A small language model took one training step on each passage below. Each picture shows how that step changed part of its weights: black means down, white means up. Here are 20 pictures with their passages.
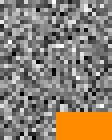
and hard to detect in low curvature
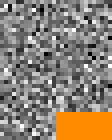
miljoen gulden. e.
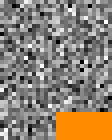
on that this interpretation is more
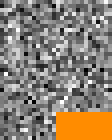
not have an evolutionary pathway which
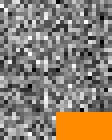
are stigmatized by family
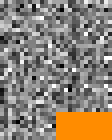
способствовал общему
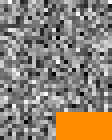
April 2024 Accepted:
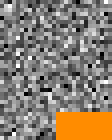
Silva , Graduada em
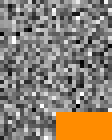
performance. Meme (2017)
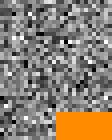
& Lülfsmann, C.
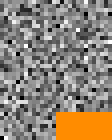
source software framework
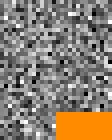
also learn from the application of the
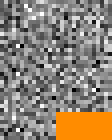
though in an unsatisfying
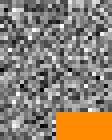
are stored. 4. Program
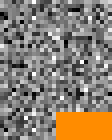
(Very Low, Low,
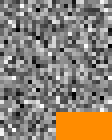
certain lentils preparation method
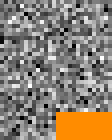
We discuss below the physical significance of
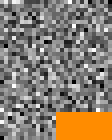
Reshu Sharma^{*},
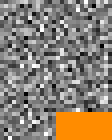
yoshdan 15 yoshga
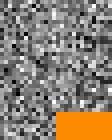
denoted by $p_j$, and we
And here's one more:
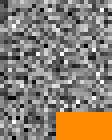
0$ corresponds to an integrable system.
